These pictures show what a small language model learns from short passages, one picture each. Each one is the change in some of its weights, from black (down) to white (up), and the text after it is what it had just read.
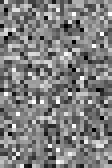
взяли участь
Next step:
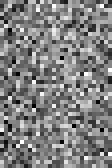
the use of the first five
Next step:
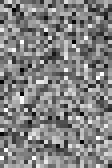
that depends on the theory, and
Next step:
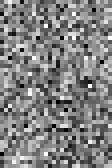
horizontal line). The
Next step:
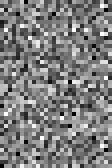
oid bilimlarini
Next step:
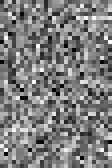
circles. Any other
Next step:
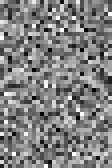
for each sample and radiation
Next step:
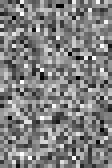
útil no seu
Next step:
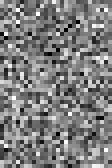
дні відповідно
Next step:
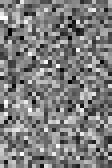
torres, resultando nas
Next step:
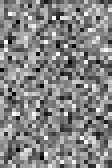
to a filament length of
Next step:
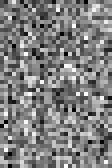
a \Xz signal of
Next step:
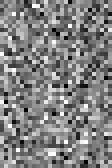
{\bibfnamefont {J.~A.}\
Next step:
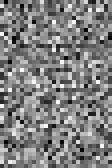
arrows indicate the value for
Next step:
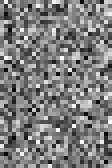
the other hand, outputs
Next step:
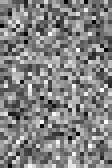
доступ) або
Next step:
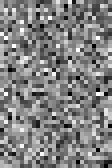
samples 3 through 8. This
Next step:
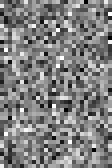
cotunneling current
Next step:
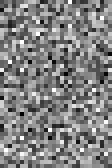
characterizing the power of
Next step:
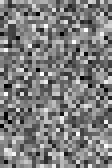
by $M$. For these
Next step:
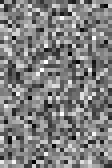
text, significantly
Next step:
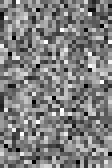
efforts in order to
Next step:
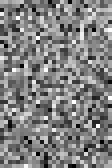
close to BS.
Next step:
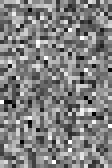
він сприяє
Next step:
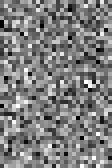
de siembra resulte
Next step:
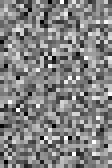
İSG performansını
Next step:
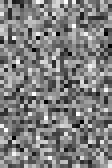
spin-selective transport of
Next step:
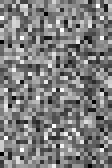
даров меча,
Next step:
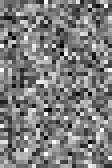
a few-nm spectral
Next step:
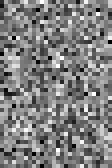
cumbersome in terms
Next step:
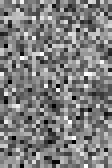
ports which were used for
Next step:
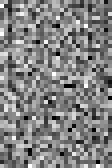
is in the ground state,
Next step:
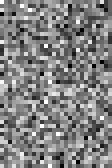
n 3, pág
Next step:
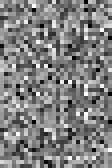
National Security
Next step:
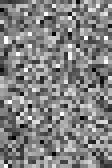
forming thus the phonon
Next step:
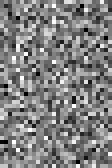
overlay some noticeable
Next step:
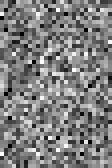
no caso concreto,
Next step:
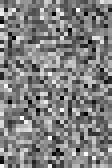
En primer lugar,
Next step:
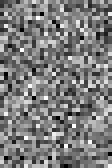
invariant point, where quantum
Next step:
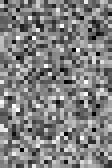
non-qualité dans
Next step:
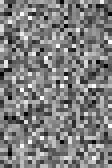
SINR, for the same
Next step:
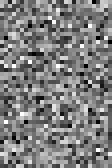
Chersonesos. The
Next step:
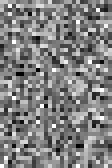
8. Шестаков
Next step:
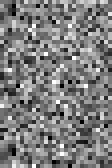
by the SLT are
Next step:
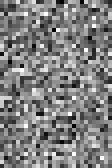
most interesting case where there is
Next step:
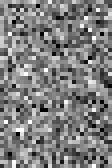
a compatibilidade do
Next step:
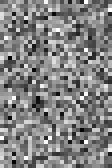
the causal interpretation
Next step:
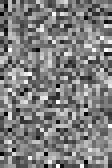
espontâneo e por
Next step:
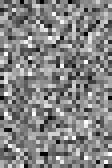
aspect} \subsection{A
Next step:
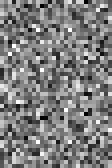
disease. *Nat
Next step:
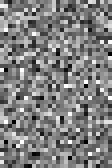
of quantum gates than the
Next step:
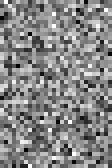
dúvidas. Com mais
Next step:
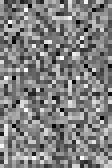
pulsar flux from the
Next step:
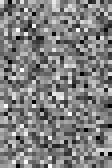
the detection of core
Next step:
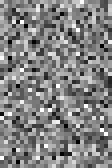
for interdependent networks
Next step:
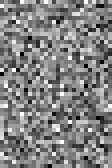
власності та
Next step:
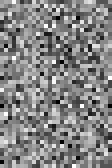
biyday unnan
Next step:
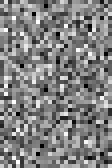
Din aceste sume
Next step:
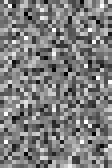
MBH merger
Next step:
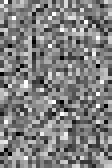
sucesivo. A
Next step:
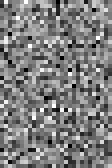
Solomon, L.
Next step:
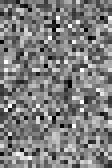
see that the same correlator
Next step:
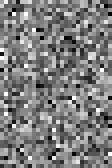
a function of $M_{\rm
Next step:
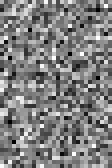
below an arbitrary but
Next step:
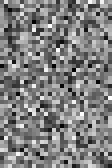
now for AFM ordering
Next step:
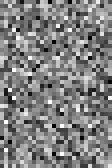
discrete information.
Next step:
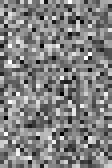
registros básicos
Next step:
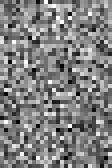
chosen perpendicular to
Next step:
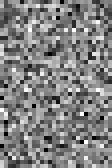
ва ишлаб
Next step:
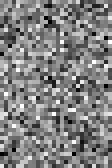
feature is washed out by
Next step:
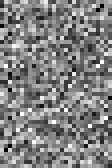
tomondan, ta'lim
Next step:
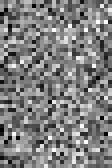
small and $N_c$
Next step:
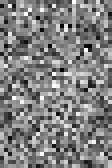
surface. Since the
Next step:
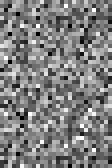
tillaridan kirib
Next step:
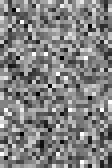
by the network [1].
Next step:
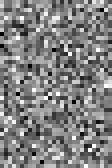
улучшились по
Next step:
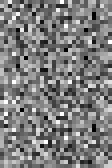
} val edges = {
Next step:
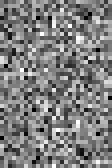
asoslari, ularning
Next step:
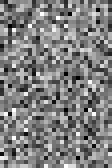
30 anos, da
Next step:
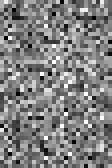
Prikaz: Марко
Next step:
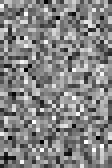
a new generation of
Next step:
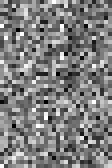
turned out to be only
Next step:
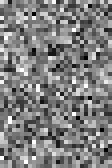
and engineering of
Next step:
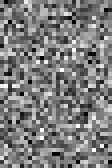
localised $4f$
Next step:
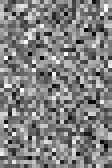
der Waals-like
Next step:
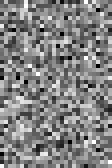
evident in experiments where
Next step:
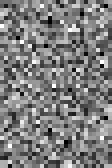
data expected for public
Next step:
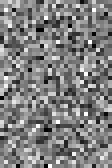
text and code
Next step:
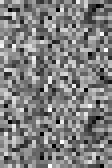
\langle X | X \rangle =
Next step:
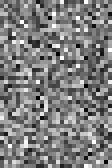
be operated with buffer
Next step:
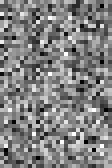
At low-enough
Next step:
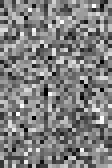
Y tanpa membentuk
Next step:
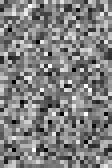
with an arbitrary number of
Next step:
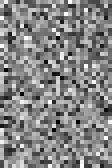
est l'un des insectes
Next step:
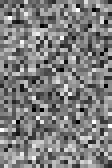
qator vazifalarni
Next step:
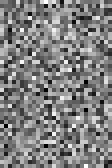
the following data structure:
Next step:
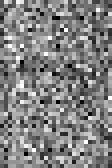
auditorías y los
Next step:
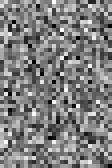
barrier. The initial
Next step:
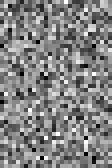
from PR Ori B is
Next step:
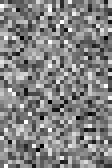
de declinação em relação
